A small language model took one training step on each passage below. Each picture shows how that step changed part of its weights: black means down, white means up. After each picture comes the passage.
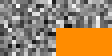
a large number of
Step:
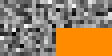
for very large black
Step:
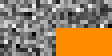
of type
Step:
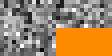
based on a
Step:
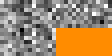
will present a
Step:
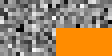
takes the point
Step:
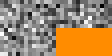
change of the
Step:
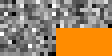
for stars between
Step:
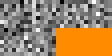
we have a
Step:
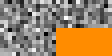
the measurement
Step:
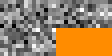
al. Two
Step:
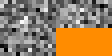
which obeys
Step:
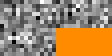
the superpotential
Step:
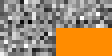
is sufficient
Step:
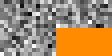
the effects of
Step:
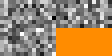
\cdot {\bf
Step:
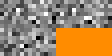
Size} &
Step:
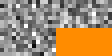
up and use of
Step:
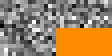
extend our
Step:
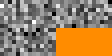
lens models in
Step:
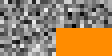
minima at
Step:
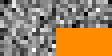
links to
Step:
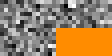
the massless boundary
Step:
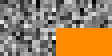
and that their
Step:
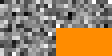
narrow peaks
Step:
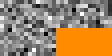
yield the same
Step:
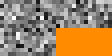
as a quantum
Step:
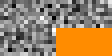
compared with
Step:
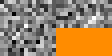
sources at
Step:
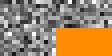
the lower band,
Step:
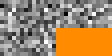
Hence we
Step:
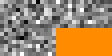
We calculated the
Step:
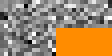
only a few
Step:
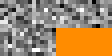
equations we study
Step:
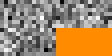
core of the
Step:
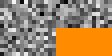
transition as the
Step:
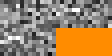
the form factor only
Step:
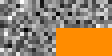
Rev.\ D
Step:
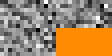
boundary conditions. We
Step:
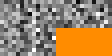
the noise can
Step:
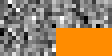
described as follows.
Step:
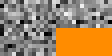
is the number of
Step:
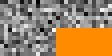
that within the range
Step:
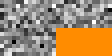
is optimal.
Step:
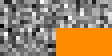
the GS in
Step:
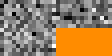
without a
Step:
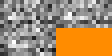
is rather
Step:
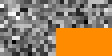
for granted
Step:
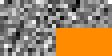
These parameter represent the
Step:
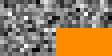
by photon
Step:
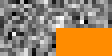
network inference},
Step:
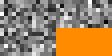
to adapt
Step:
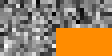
with the theory,
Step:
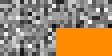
be possible to
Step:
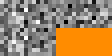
We also found
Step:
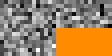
with higher topological
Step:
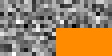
magnetic dependent
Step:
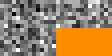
low fraction of
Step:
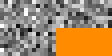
response of
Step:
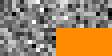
vector is set to
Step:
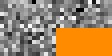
focus on
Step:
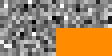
\cos (
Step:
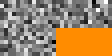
to detect
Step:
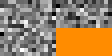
binary black
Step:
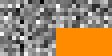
quite complex due
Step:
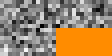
analytical equations.
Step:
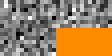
\item For
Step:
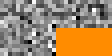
only applicable
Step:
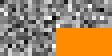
i \hbar
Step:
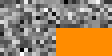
formulation, the
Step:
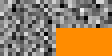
part of the
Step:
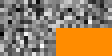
The paper is
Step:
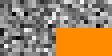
effect becomes
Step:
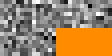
retains the
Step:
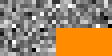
of code
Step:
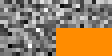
the calculated total
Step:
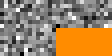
three gates:
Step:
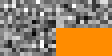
general relativity.
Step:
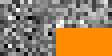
variability but
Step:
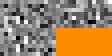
order. This work
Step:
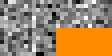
of these parameters can
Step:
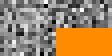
values are determined
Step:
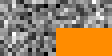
point at which
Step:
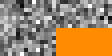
have found from our
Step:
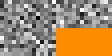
exact expression
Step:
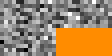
explained above
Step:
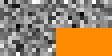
size control of
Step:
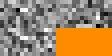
differential equations.
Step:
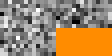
optimization is
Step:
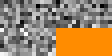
the number of
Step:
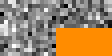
parameters. Our
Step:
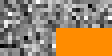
above at a
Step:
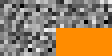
and $\rho =
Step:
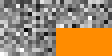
the physics of
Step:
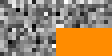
trimer and
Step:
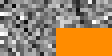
found on what
